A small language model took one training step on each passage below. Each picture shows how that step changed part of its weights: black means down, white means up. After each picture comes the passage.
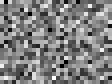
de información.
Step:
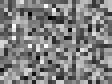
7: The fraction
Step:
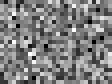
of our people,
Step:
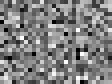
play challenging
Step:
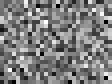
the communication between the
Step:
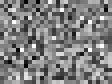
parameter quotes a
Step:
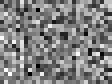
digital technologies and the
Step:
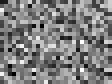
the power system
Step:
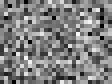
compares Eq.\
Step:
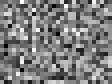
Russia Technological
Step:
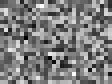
restoration of
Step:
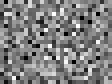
contention resolution
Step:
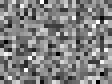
proactive protocols
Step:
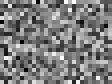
Phys. Rev.
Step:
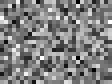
are justified
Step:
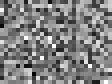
and brand
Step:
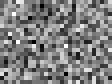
consequence, we have
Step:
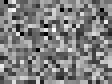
the trust that
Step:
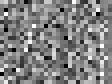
jika tanpa
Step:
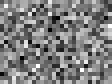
de um modelo
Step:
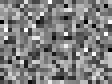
shapes how
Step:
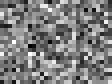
Thus, this step
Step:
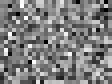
in het
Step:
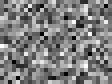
aktiv va
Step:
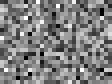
the country. This
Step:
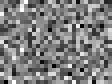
a chave do
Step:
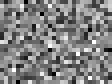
yielded more than
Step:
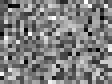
identify instrumental
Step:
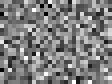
a tedy
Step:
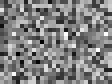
and marginal
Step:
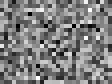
Ding and
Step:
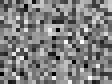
features of the process
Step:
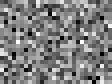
off unusual
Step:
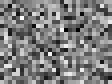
doses for about
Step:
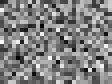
the synthesis of
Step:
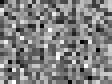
the ratio of the
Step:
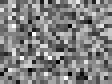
by the teacher
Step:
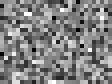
traps to exceed
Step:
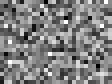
видно из
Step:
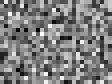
center} The interest
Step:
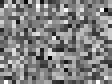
support the communication and
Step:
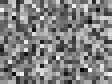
of the scaling theory
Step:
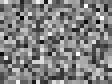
decir que la
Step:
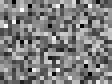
Fluid type
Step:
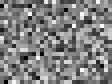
the inclusion rate
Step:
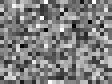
economical, and
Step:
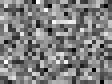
marca de
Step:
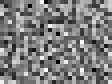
la place de
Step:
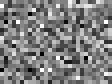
the best possible state
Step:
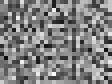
International Conference on
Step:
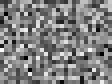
for systematic support
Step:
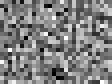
Figure 9.
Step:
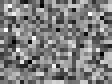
before District
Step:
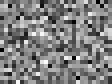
população que
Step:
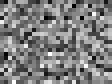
да в лес
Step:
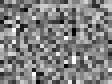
compared to the
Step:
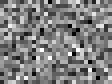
by a decrease of
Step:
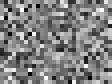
with individuals with
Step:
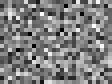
log-log coordinates
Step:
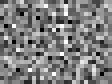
*The article used
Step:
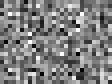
website or
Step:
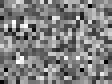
qilishni boshqarish
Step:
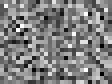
constant separation distance
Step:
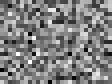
how many tests have
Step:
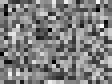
University and NAG
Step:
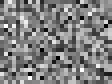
all the objects in
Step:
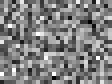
Teil des
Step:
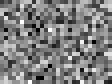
a slope of 1
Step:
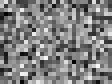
of Technology,
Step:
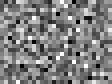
we have of our
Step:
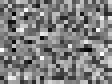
process. In such
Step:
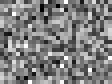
properties, while
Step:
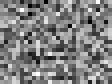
on R&D
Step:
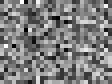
onde a
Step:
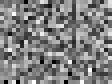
Other components, such
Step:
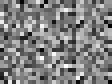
further reductions in
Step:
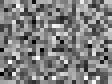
driving term to
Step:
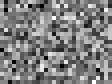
assistants and
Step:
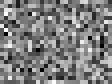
et al.
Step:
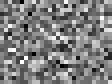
limiter notre
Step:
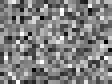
monitored using
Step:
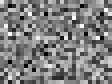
smaller rank
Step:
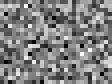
magnetic field (up
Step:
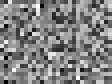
any economy.
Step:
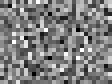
transport theories, nuclear
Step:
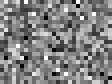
were scaled by
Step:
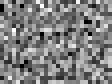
imati na
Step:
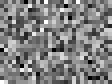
help us understand to
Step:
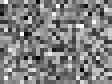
network. The edge
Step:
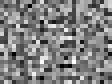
certain situations.
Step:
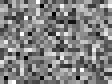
our study. In
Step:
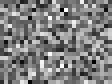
Control, y
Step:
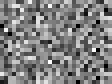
emission region is more
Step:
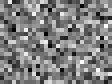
Upon entering
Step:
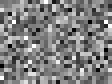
session key,
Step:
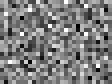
$F$ in
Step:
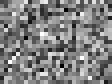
dominant, source
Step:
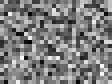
mean free path
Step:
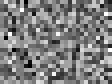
dengan software IBM
